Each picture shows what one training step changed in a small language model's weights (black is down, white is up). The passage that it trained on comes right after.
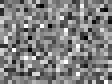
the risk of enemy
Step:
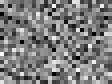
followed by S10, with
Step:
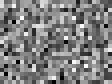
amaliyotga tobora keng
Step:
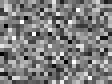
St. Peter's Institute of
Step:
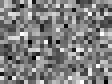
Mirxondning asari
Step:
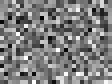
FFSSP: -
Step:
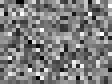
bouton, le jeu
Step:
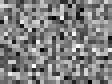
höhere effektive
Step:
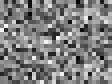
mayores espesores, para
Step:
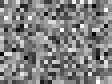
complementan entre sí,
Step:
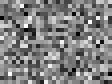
of many professionals who entered
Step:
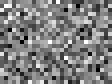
perkembangan polen
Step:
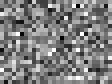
reduce unfavourable
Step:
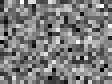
book contacts, thus
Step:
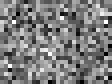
the assumption of local equilibrium under which
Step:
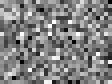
University Abstract. In this
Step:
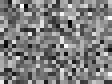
more likely to match real
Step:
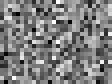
circularisation timescale we use
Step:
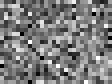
convenções científicas
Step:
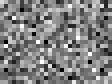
ega bo'lishi emas,
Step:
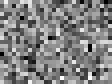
period of 12 months (from
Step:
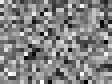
змогу Є.
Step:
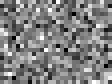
CE is conducted by a linear
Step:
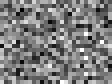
imaginary and real parts of
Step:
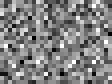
ўз вақтида
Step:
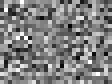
dependence of the activity index on the
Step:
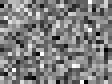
and $i = 1 \ldots
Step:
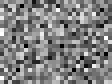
as it is expected. The
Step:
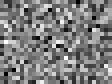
Don Witt for useful
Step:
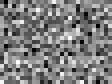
ularni zamonaviy usullar yordamida
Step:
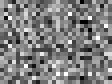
and every column of frontal
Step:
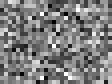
presidentes dos dez
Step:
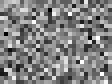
and analyzing attractive characteristics
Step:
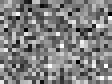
for collecting SERS
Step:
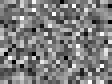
moylar tashkil etadi.
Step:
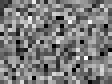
private String id; 4 5
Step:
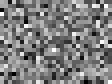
socialmente legítima.
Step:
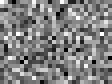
nnU-Net to our
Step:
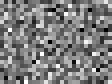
citation context. (2)
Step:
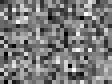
resources. Methods: After
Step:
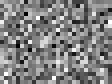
showed 85% binding
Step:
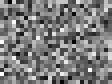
classify this source as a
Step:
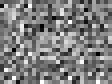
the level of involvement of men
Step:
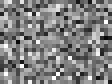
(a), as a function of
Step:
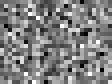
all incident photon wavelengths
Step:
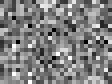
світського і
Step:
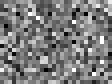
multiple wavelengths from all orders
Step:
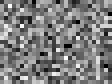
de potencia (AP) de
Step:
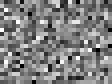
was performed on a personal computer
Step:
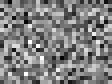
studies. Comparison with known results
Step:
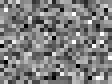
reflection results from a single
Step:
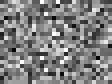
was collected into a receiving
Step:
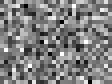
for}% \typeout{**
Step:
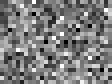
A nApp package also
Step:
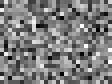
Chen, *Linear
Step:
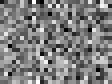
Museo Marino de
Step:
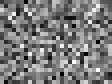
years was found to decrease. This
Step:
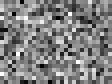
100 nm and thickness $h$
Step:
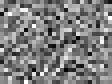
branching ratio reduce the limits on
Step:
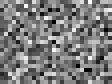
mediators induce TF
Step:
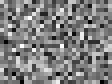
different temperatures was found to be
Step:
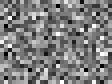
radiation during a week. Table
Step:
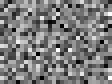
keV. Following the
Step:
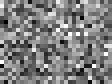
still closed. The overall style is
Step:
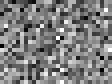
it can enhance the detection performance of
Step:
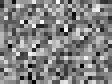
is characterized from the perspective of the
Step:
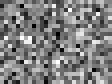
noise σ_z are
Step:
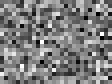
salbiy ta'siri normal iqtisodiy
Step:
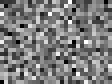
a framework of specifications that has
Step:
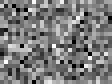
the form \begin{align}
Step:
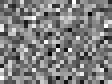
BW. Four groups of
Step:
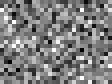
result of the authors' original
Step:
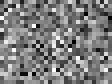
aquel donde los
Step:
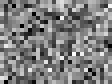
mərhələsi bir
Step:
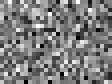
ascribed to the factorised
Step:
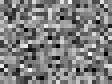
in a slightly different notation,
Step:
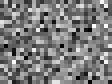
by 19%. On the other
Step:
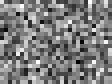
so $h$ in this
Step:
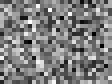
and dried in air before
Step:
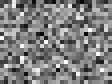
of all devices. Despite
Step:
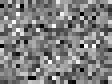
who did not participate in the
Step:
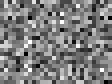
terms related to electromagnetic
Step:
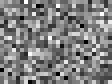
"pulse event" range
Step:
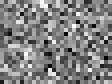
Aras Tinggi yang
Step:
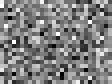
very small geometric features. Here
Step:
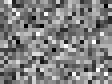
como construtora de
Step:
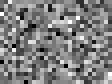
a considerable amount of computational time
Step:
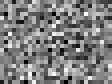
insight into the formation of massive
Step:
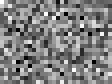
to the dry ingredients prior
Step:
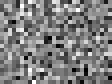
models and geostatistical parameters
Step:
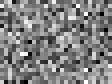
gradual process of learning as
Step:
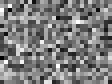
Standardization can therefore lead to high
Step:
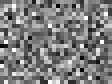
justos. No podemos
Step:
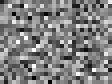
and the timescales range from
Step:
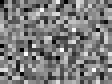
LHC plots reflects
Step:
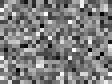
is PhD Candidate in
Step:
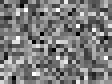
Aplikasi. Gaji
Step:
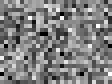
bulguları olmak üzere
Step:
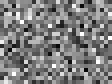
long attracted global attention with their
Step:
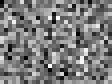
ma'lum xavfsizlik
